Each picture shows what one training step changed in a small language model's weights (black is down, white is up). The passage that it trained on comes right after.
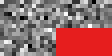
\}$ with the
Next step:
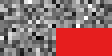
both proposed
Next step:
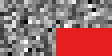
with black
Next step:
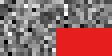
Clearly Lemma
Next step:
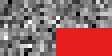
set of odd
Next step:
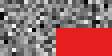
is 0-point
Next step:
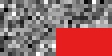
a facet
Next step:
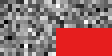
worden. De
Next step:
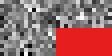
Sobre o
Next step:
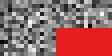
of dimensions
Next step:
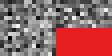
large enough, $
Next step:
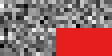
complement. Suppose
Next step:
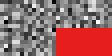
give a complete
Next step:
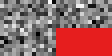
to prove that
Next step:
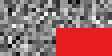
Then the local
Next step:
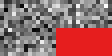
a dotted
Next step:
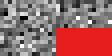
y para los
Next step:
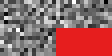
mean curvature
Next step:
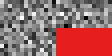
on group actions
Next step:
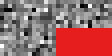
Hal ini
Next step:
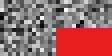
is the {\em
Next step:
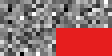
$$ In general,
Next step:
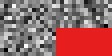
order to run
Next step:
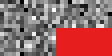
diverges for
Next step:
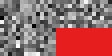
current in
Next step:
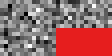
{by the
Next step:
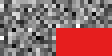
the proposed
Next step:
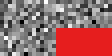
no tiene
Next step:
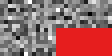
maximal chain in
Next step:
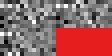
$G$ be
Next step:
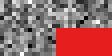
the initial position
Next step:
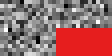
impuse un set
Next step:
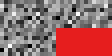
a precision
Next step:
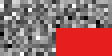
the various
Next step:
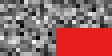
relacionar los
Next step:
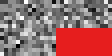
need to know
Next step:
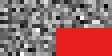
density method (see
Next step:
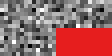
there exists a
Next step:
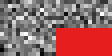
von $s =
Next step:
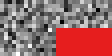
de verwerking
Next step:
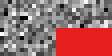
y \in
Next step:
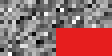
pretende ser
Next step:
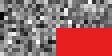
is generated by the
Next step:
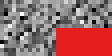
bilan yonma
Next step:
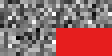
$x$ in
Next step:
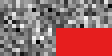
Neves e
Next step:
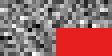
By assumption,
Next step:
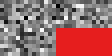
detail. In
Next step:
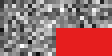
кара, як
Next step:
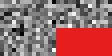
show that the new
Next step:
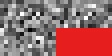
o que limita
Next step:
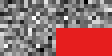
valores da
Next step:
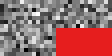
Number theory,
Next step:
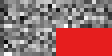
davlat va
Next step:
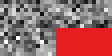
ainda o
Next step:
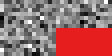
it is obvious
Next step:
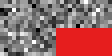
process }\\
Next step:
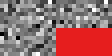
Suppose that $\{
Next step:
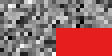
trade objects
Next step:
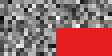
so the data
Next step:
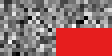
a proper power
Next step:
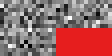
and faces are
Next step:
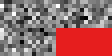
a single
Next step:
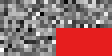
do estudo
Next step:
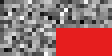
– бу дон
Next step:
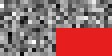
with a strong
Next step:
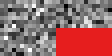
Levi factor of
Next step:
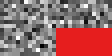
terminining kelib
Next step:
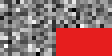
such that $$
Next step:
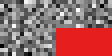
modalidade do
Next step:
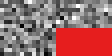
following definition.
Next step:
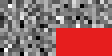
nous permet
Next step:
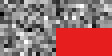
value. The
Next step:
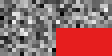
and all that.)
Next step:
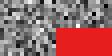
their importance in
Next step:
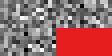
Now we can
